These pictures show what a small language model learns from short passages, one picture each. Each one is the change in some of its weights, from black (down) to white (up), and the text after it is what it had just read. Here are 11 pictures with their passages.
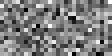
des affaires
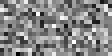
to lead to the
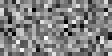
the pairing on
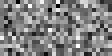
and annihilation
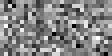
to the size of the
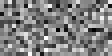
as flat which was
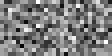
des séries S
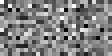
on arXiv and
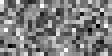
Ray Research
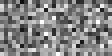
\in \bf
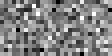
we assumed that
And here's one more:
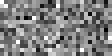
the US National
